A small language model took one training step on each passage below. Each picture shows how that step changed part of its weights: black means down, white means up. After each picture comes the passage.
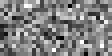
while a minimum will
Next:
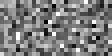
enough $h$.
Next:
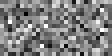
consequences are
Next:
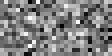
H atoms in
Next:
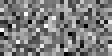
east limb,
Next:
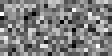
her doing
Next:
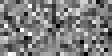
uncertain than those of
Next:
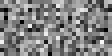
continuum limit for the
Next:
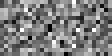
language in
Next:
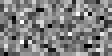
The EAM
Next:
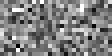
single stars to model
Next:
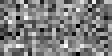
contribution of a
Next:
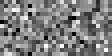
While some of
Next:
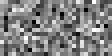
feature in the light
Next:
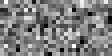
with analytic predictions
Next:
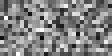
$-1$ respectively.
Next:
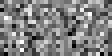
N$ versus
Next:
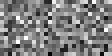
active polymer
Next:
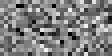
from the mixing
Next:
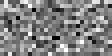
$i$ to
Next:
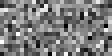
might enlarge
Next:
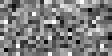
to the authors
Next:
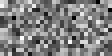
optimization. It
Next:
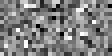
of these two charges
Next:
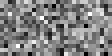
computed as the average
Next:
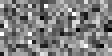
WOW approach is
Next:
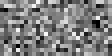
$R$, which,
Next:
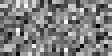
distance, and
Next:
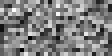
factor of 2 but
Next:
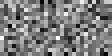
configurations for the
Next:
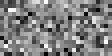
II but the corresponding
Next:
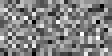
us now define
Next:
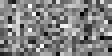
be stable by
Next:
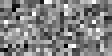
that the bands
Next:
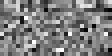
of the {\small
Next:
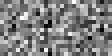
encrypt random
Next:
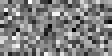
then fed into a
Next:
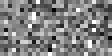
spin isomer in
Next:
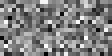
satisfy the corresponding
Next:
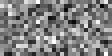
that are visible
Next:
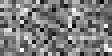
particle velocities
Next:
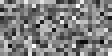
the excitations is
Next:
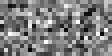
He has done
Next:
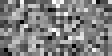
structure of the system density
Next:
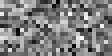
factor. However,
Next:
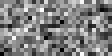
by simultaneous
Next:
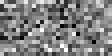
the $t$ and
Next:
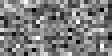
to the strongly
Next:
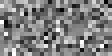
it tends to
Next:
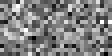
to minor differences
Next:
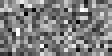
begin to see the
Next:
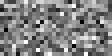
the particle energy,
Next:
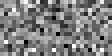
within a statistical
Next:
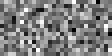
The scatter should
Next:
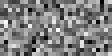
it aids in
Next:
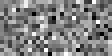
with an increase in
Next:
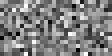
main contribution of the
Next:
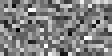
the negative
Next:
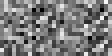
difficult to
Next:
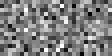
the butterfly
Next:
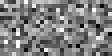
the particles, and
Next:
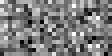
and compare them
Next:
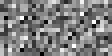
this case, the
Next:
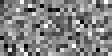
span of the
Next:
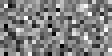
vertical direction:
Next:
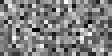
sometimes containing
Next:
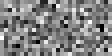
range for an specific
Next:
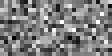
0 \\ i\Omega
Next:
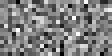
being formed on
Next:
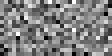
can be determined by
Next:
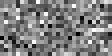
gas in the
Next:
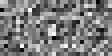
presence of a
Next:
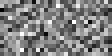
now called
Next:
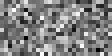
see, it is possible
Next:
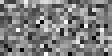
the analysis, we
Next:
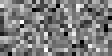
closed and
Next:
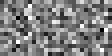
on LDM,
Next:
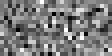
This trend is
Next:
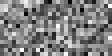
able to pin
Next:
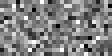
Since the node
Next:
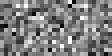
and thus mediate
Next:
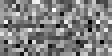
that extinction
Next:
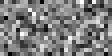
include boundary conditions
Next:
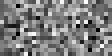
efficiency of
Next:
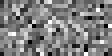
Scale bar
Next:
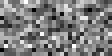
to indicate that
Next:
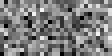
little effect
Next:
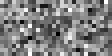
back in lead 3,
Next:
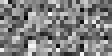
issues in
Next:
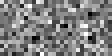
is much more
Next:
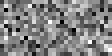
specify $\partial
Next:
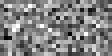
is well known as
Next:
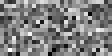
the transition with the
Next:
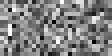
for future
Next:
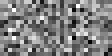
agreement with the
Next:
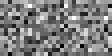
if they find any
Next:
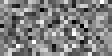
These are constrained
